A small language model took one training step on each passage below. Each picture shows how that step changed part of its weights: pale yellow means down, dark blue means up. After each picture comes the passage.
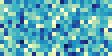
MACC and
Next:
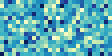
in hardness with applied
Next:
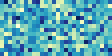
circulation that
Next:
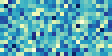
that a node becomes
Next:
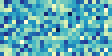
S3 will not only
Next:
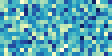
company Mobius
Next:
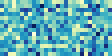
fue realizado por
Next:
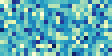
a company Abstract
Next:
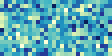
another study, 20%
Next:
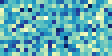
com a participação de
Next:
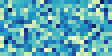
been found that the
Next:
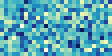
each simulated species.
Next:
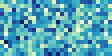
tables Table 1:
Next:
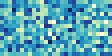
Fano yo'li
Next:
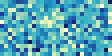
la memoria y la
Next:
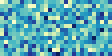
reflection upon attraction
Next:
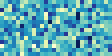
learning paces and
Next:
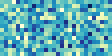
of online statistical services in
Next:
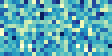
orqali hududni
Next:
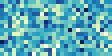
it on a scientific
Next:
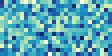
estudiantes para vivir en
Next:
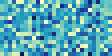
edema macular,
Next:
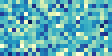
taken - Questionnaire
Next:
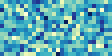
utility costs at the
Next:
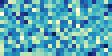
при помощи
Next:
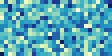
связь: в
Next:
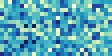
authors in the paper is
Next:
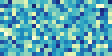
uno por separado y
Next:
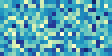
Heimleiter im
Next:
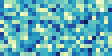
an effective water management strategy
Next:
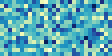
these items can have a
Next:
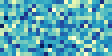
occur in the presence of
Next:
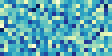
the tailings
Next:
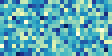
by mastering the
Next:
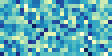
the input parameters are
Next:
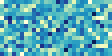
4.3 Crack
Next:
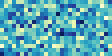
together with some kind
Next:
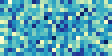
is characterized by a
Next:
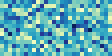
by measuring the
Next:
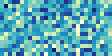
pathogens such as
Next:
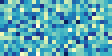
(such as carbon
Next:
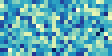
explained by the fact
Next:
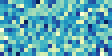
and predicted yield for
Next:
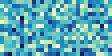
two or more variables.
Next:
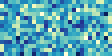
has been explained by
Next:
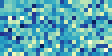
модели) до
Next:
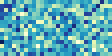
the framework of the
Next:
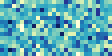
от преобразования
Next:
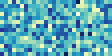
The proposed construction of the
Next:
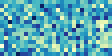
by newborn
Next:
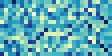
the patient's hand
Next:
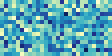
smart composite structures makes
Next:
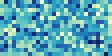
harmful addictions
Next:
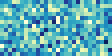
змін до
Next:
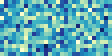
good, with optimal
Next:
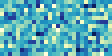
log D against log
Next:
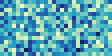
as other information material of
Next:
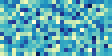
econômicas, sociais e
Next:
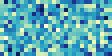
and small-cap
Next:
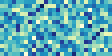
the instrument, the primary
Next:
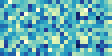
МФ + СФ
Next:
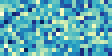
be consistent without
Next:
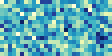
convergence time,
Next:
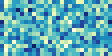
di Indonesia terutama
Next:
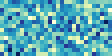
and to clarify the
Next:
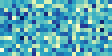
X containing A is
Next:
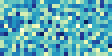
so that layers of
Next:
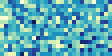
radical anion,
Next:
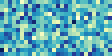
revealed a fibrous
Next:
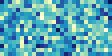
ama Fransız
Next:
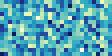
ta‘lim jarayoniga
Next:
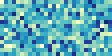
the smallest prediction
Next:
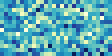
needed for the study of
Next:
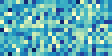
наук (DSc),
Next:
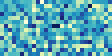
places’ in most
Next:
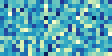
para el análisis de
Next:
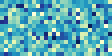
biri hisoblanadi.
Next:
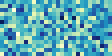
degree, Ph.D
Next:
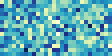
[that considered
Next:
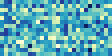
model by incorporating more
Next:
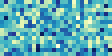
та II групах
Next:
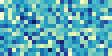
adequate measure on how
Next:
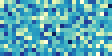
qilishning oldini olish
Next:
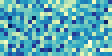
intervention. Both
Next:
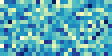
prescribed by the
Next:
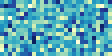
de malanga y
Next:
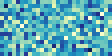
shear properties of the
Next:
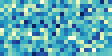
in the present study
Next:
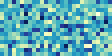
to make it less
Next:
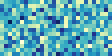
must had feel responsible
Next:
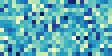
and a technique to capture
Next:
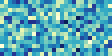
experimentation to also include
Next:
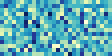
Surveillance System
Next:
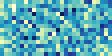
Runs test:
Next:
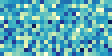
maps critical blocks
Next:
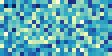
національних і
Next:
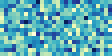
o rendimento econômico
